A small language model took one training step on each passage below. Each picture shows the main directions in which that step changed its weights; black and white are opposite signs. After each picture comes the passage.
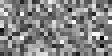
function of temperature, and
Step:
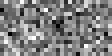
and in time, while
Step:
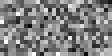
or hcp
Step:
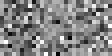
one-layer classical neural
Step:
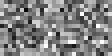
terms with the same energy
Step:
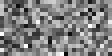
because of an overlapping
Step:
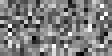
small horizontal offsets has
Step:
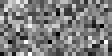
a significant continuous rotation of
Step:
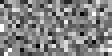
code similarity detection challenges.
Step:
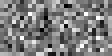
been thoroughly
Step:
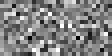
Maunder minimum , which
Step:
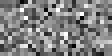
T}$ and potential
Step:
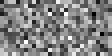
process is introduced. We
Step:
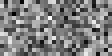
such that, for all
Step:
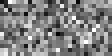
energy of ground state energy
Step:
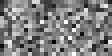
field} As discussed in
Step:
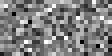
naturally be extended to other
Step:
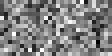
to four million,
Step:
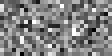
often under such a
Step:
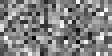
present the methodology of
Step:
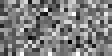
of three-dimensional
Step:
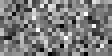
not suited to the
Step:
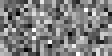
that the same process can
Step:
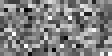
operations with non-trivial
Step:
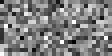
flow only'' temperature function
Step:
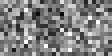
is essentially three dimensional as
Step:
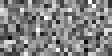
(model number 5).
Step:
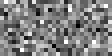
is True /
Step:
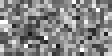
near zero, the
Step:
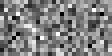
with a pair of
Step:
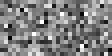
have CP spontaneously broken
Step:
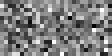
these boundary conditions is obtained
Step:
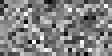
indices resulting from a separation
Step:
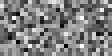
associated with proton flux
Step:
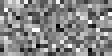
astrophysics. They
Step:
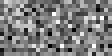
this together, truncating
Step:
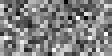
the data with the
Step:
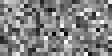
this. It follows that
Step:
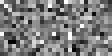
energy level splitting due to
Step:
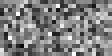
as the state estimate and
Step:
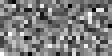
learning algorithms provided a satisfying
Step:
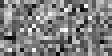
biomass competing
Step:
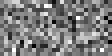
The latter, as shown
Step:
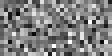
that $q$ is
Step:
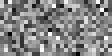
comparable to or slightly larger
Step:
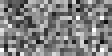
the effective value in
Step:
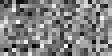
Danish National Research
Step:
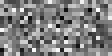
states in details.
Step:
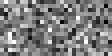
is feasible or
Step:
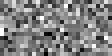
able to enhance or
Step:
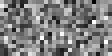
through the lattice were needed
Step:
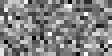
a challenge to traditional time
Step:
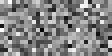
LTL constraints.
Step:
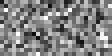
neutral MSSM Higgs
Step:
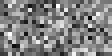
demonstrate the potential of
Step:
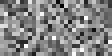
spin-type is the
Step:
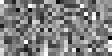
capacity region. On the
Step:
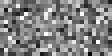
without other modifications are
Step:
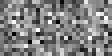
for low values of the
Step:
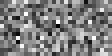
into a C- arm
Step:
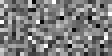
number but its exact value
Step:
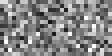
bulk is negligible at large
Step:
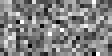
linear geodiodular
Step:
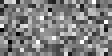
evaluation is needed. This
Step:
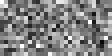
lattice thermal conductivity. This
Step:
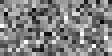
that completely lacked
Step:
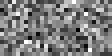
by first focusing on
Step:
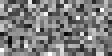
of parameter space in the
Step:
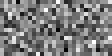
computer waste policy.
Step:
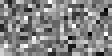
latter simplification is common
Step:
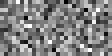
complex scalar particle.
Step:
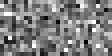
1997) point towards
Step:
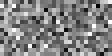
SM, where DM
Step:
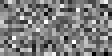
networks with $\gamma =
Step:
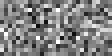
numerically and numerically perform a
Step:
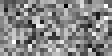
our process, which we
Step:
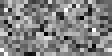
the molten
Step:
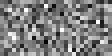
have not been parametrized
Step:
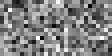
much in a dynamically
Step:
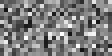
all $w$ such
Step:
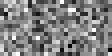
is described by a
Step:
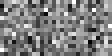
of a composite quantum
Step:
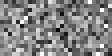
Therefore, we will search
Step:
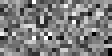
we compute and save
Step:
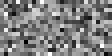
is also crucial to consider
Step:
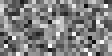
against the variance of the
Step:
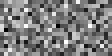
any entanglement to assist
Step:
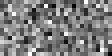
not obviously have clear
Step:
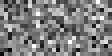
is essentially assuming a constant
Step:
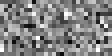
we can also consider a
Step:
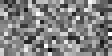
is labelled by
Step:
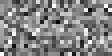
& \bfseries
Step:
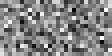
four. The contribution to
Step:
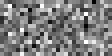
distinct equilibrium adjustment
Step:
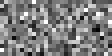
number sequences one obtains
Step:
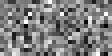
existence of $\psi$
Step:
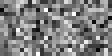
and tidal forces for the
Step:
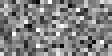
denotes highly possibility of
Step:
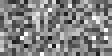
look for a solution
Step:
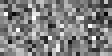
also includes a secondary
